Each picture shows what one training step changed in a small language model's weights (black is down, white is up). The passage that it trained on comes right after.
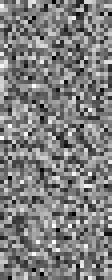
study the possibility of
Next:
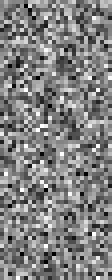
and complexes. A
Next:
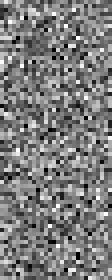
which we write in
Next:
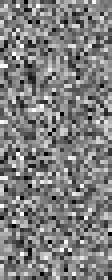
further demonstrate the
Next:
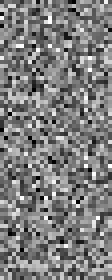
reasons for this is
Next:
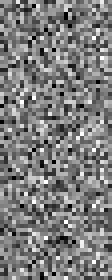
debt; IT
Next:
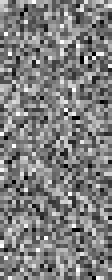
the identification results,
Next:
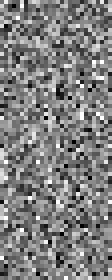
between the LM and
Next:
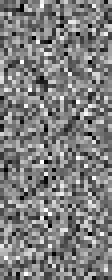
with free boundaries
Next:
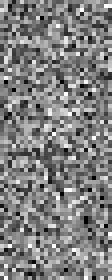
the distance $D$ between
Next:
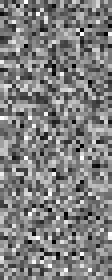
Ko, Yifan
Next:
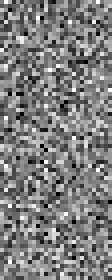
$n$ denotes
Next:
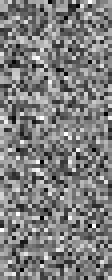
bound on the number of
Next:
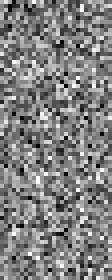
in the LES
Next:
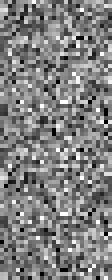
the above assumptions
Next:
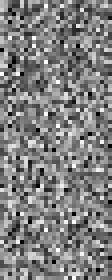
of the correct parity
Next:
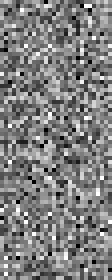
of PNe in
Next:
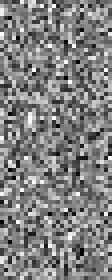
fluorescent emission below
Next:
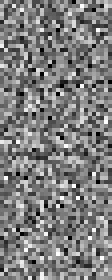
$ FC $ is the
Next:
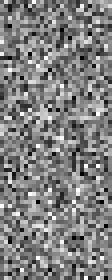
in Section 2. The
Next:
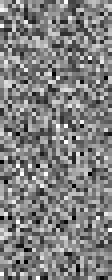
compare it with the
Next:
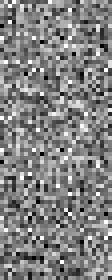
These difficulties
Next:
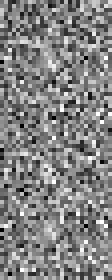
a function of the measured
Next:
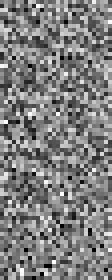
demonstrate the use
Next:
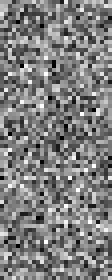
the following problem:
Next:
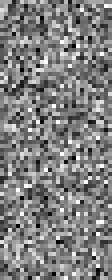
the dependence of spin density
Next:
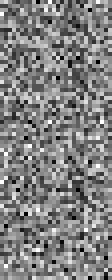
take place in
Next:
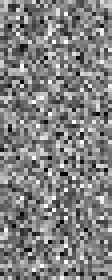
to the parameters. \item
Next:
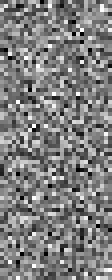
image sides,
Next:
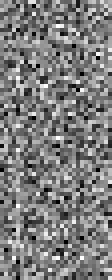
query for plot and
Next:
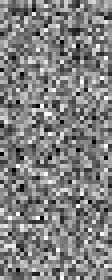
state of the cache
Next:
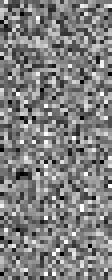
$\phi_s$ and
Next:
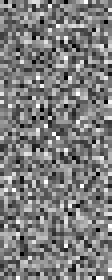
growing $\ell$
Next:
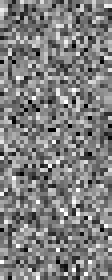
the experimental lattice constant
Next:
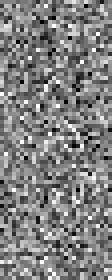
dimensional Dirac
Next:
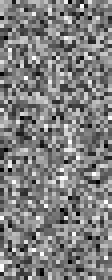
how large is the width
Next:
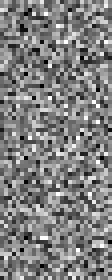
certain frequency band and
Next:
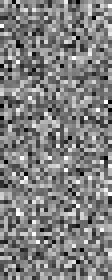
{\em cold}
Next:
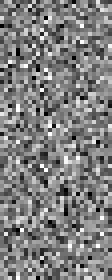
gammas in
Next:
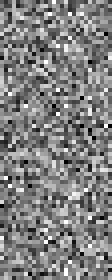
hole with a de
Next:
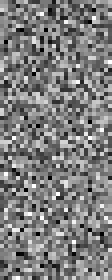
entire $C$
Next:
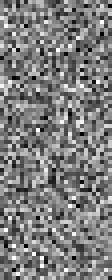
either $p$
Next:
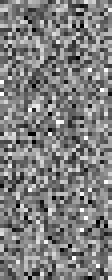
considered singular contribution
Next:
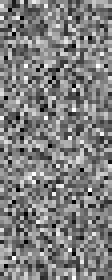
of the most essential
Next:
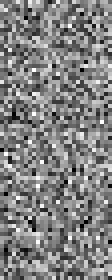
available in
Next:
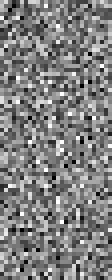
of the RM effect:
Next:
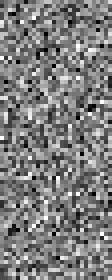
logarithms in
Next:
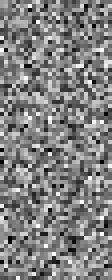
Figure 4. All
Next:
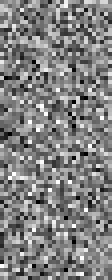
second law also follows from
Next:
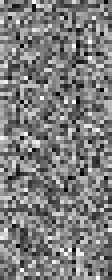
focus on the linear
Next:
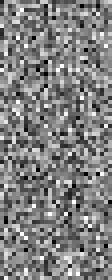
compare quantitatively to
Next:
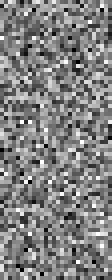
current distributions that maximise
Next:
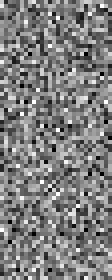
training. Each of
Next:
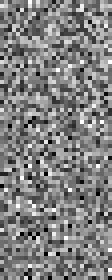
geometry. The
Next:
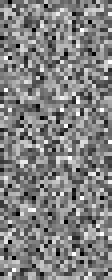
The probability distributions are
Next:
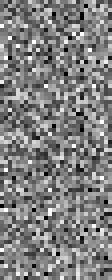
synthetic spectra
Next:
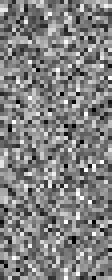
the subject. We would
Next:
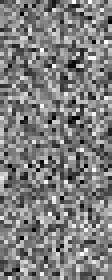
example, the mean value function
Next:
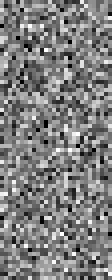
the young
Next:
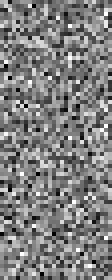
magnetic helicity on magnetic
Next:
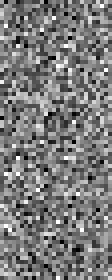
extant coordinate
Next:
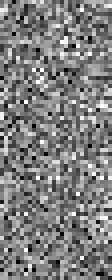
the up-type
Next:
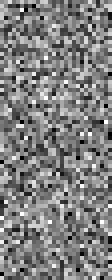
that the coefficient of
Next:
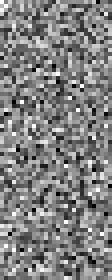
regulation and cell
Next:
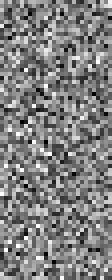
and parameter space analysis}
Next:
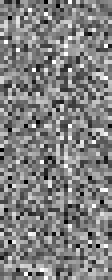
helium absorption
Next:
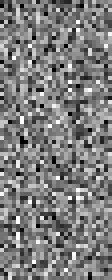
dictates that
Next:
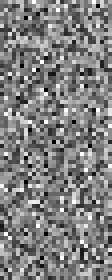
into four connected
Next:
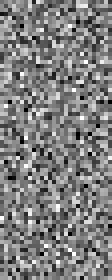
Carbon flux}
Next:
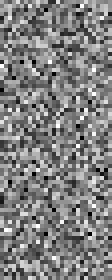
discussions. We
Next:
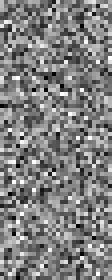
gravity and to measure
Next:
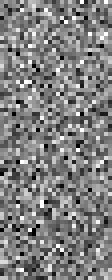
We shall generically consider
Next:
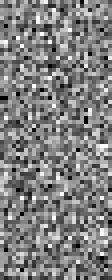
system replaces the
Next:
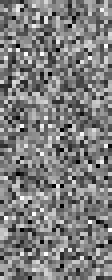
lot of the weight
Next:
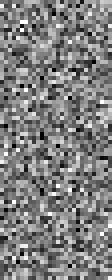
Venice by means
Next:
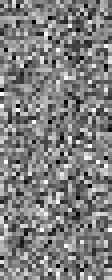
who did the same
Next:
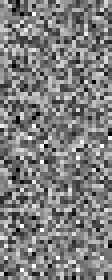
mass density variation due to
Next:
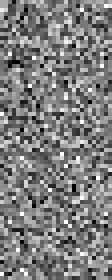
the number of particles in a
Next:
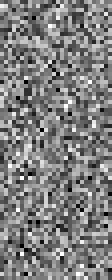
may be noted that the
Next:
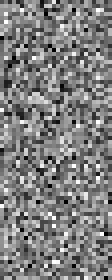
in Subsect.
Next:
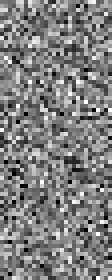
accuracy of all
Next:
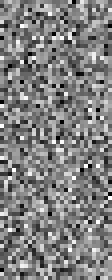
for reconfigurable
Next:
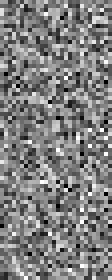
the FE polarization
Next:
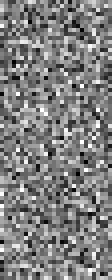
a characteristic convective
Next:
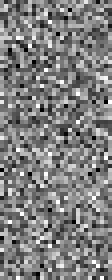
globular cluster with
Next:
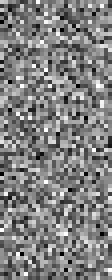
cancellation due to
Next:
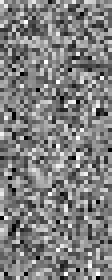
information about the source of
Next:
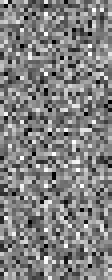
a neutral vertex:
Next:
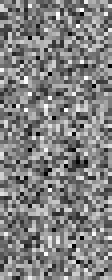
there are fundamental
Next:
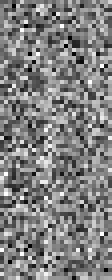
and tested them
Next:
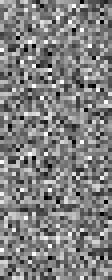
films. The
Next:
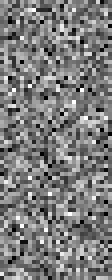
Details of our
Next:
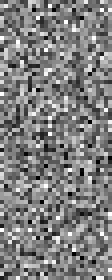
detuning. To
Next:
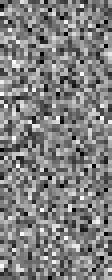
& \text{if }
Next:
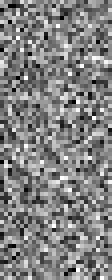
therefore are confined and
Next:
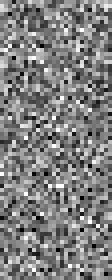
the work’s
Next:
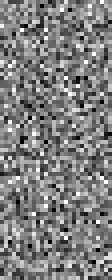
t_{a} \approx
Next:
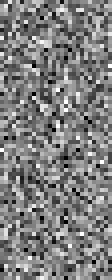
be given a weighting
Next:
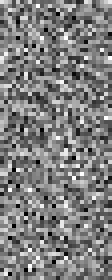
the spin-boson
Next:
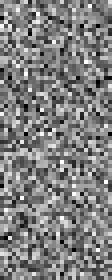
\centering \footnotesize
